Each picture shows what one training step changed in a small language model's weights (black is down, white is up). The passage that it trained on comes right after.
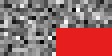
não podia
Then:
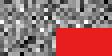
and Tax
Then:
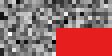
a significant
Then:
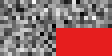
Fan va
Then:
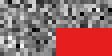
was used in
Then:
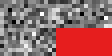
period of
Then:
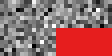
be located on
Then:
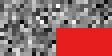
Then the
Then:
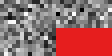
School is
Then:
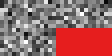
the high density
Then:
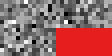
the overlap
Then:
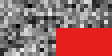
take the
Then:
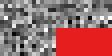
maximum of
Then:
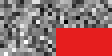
down by
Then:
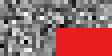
pensar un
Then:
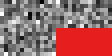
apenas de
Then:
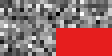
closer to
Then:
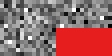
If we
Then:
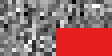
en el Sector
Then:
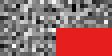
is only when
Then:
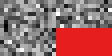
C colocou
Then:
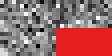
for the node
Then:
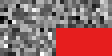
errors as
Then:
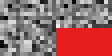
a narrow
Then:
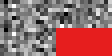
programa de
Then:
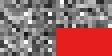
the energy scale
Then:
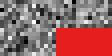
a black
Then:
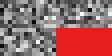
pair production
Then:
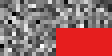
there is a
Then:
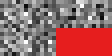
the four
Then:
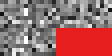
\gamma =
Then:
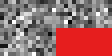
ay mga
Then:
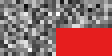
the literature
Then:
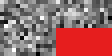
have the equations
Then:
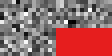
the best,
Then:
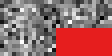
learning to
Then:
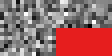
aan de
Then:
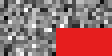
berat, dan
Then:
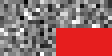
In contrast
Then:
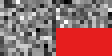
modeled by first
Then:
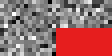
bilinear form
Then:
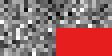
and can be used
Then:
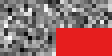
of random
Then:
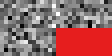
that limit,
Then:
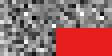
un alcance
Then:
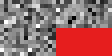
and led to
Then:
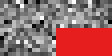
values measured by
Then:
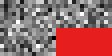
the form similar
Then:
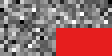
$L$ is
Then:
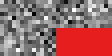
The sampling
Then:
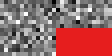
$f$ is
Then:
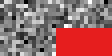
each given angular
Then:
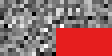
mide el
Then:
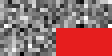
system since there
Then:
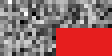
refined as
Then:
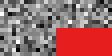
se difería
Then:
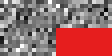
Fecha de
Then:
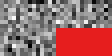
and 1 qubit
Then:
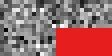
| Fields
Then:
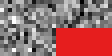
to check
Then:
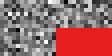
was more than
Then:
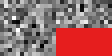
with a sum
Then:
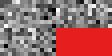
appear two
